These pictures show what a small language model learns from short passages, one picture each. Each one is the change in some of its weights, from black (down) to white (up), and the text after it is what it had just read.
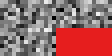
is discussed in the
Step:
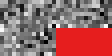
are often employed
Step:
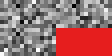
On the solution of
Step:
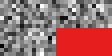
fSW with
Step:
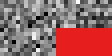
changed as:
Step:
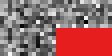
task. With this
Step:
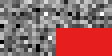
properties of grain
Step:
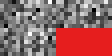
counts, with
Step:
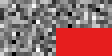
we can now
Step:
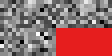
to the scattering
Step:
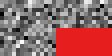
to follow, we
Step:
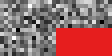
that the state
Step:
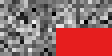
Since the electronic
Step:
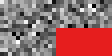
order $k$.
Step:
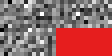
cost into account,
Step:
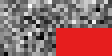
that the required
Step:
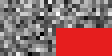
optimized values
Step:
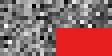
arising from
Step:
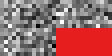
centre of the
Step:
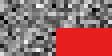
among the identified high
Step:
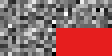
according to the
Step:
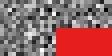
and accumulates
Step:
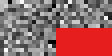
small distance of their
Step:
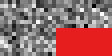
state $ \vert
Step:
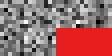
Hamiltonian with a quantum
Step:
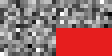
is the form of
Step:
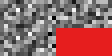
is obtained using the
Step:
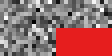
simulations, where
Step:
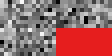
minimum mention
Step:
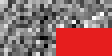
still be changing
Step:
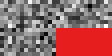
fusion to
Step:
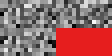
only of significance
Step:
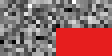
that are ten
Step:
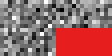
present in the training
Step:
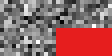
no evidence exists
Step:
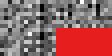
continue to focus
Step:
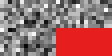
extremal black
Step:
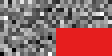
collision rate inside
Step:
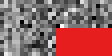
fraction decreases to
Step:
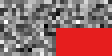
of motion for the
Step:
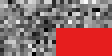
the same. These
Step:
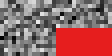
the conceptual
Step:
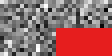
with the NA
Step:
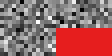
to \VQ
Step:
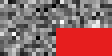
list for
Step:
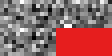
deepest ones
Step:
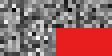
for detail on each
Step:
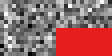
0$, configuration
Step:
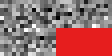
coupling. If we
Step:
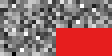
from the last integral
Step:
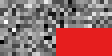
of the radius,
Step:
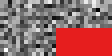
used for this.
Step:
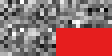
particles participating
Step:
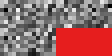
demonstrated in
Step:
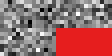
smaller than the
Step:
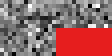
which offers
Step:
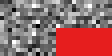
yet they are
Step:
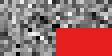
phase transitions and magnetic
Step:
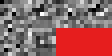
arrays into
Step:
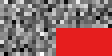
spectra without any
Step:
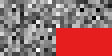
on the modified
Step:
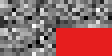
narrow width
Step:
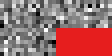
harmonics of
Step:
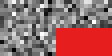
at the flare
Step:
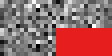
and stress
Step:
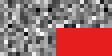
present. \item
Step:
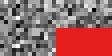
5T, though
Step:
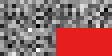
recorded with
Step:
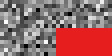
for a drift
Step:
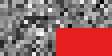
solution, offers
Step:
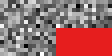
all poles
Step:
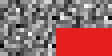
is detected but
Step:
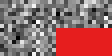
loss, are given
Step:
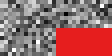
the Higgs model shown
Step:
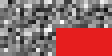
be observed in the
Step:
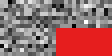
an efficient and
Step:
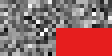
that the {\it
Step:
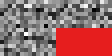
of authors'
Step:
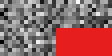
timing information from
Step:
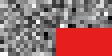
the $\Gamma$
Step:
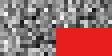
where generation of gap
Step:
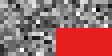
the mutual
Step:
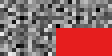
section allows to
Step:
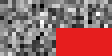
loading is
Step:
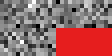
and Space
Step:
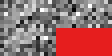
index, or an
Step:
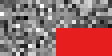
the core network.
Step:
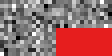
functions, we present
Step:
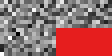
left panel the
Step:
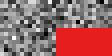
the elements from the
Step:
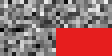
time parameters) to
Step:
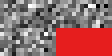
while the radial part
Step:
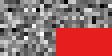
1. Introduction
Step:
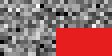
Other columns
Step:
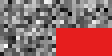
such as spectroscopic
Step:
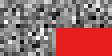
of this technique on
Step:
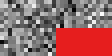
the origin,
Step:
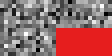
of infinitely
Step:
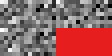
chip were reported
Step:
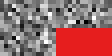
| SSH
